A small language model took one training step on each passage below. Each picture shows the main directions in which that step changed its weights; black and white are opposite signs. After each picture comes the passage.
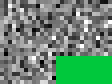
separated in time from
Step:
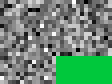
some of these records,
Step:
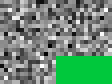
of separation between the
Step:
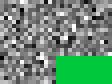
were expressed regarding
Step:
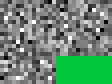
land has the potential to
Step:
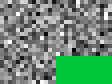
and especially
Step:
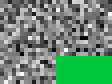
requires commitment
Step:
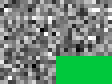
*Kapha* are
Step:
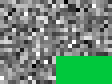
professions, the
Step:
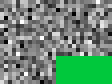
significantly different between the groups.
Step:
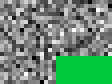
forecasting. The
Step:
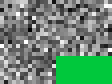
on most aspects of
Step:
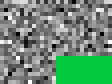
could also be a section
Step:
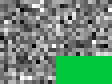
(e). Single
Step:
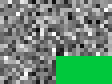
and older.
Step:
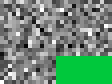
butter. Although
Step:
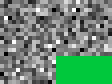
technology as well as the
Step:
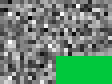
In the context of
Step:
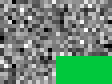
have to cope with
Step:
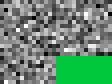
The mean of items
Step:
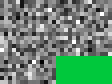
of the cement
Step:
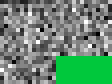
30 mm diameter
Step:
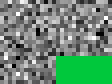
and standardized component
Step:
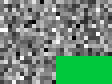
Group M 30 patient
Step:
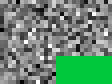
complications and death
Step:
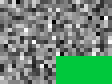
ductile or
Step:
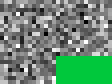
program is an important period in
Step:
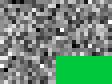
be more successfully
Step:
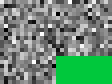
Number 50
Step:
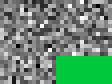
then stabilized while
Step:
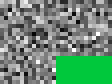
increased the focus on the potential
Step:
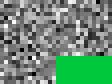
cast is mainly used
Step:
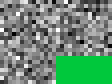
and non dependence on a
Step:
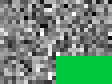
and “const int
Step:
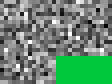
in the course a
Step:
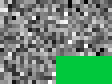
ATB was significant
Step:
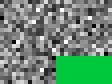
Study population We conducted our
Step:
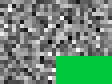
contributed the most to
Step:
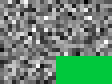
status and compared to
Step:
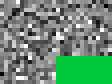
a vital role to
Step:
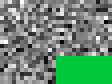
of which 33 are
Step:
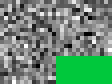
the intervention. On the
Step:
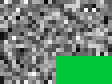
instrument to collect
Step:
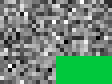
in communication between teachers and
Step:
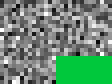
identify the hacking
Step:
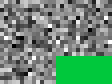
different languages also
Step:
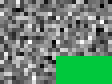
a right relationship with God
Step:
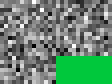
matters of the formal
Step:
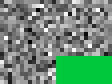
butterflies in
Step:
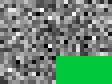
and salts, including
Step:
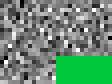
of their obligations
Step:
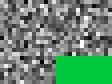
lab for both modules
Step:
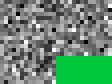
network in conditions when a
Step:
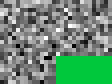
relative humidity
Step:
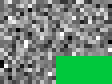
technique was used to
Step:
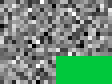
Mental Health for
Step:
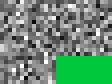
systematic integration into an
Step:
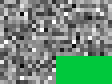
in the present study-
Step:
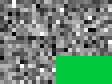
A) , If it
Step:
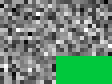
snow cover products
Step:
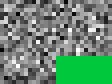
structure and map the
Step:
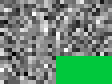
to socioeconomic
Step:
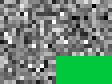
in many tropical
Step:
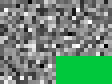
quantity of available
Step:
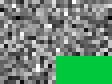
the paucity of
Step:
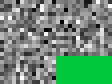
that the power consumed by
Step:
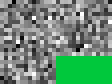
in the lists of
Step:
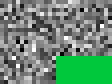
the improvement of the
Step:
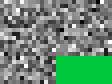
migrate into the
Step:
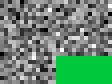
of this exploitation and
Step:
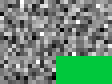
an energy mix of
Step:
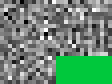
are the most valuable
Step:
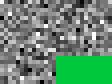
is not suspected
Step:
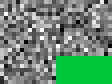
the same vein,
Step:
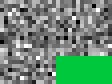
support of the majority of
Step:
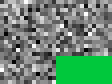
direct customer is
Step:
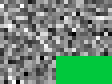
scientific institutions
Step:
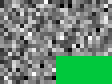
student was required to
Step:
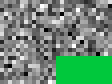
by X. Y.
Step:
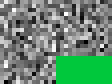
since they each only each
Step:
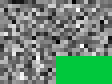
be due to MD
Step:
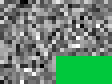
is participatory action
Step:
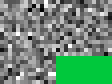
appendix is a
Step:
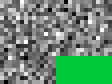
of the first people to
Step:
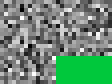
largest prime
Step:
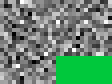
been demonstrated, showing
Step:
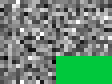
better alternatives
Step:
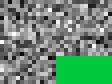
of Author C
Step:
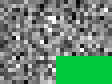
of histopathological
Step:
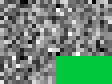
is presented with all its
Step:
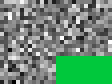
should be created for an
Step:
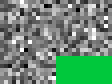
received an efficiency
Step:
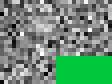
these matrices are
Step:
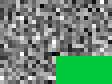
& Hodge,
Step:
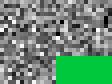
cities with more than one
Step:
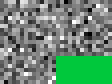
rate every time of
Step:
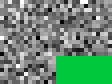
of musicianship
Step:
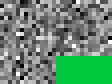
with an emphasis
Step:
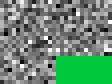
food demonstrations, and
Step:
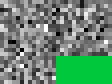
compared to boys as
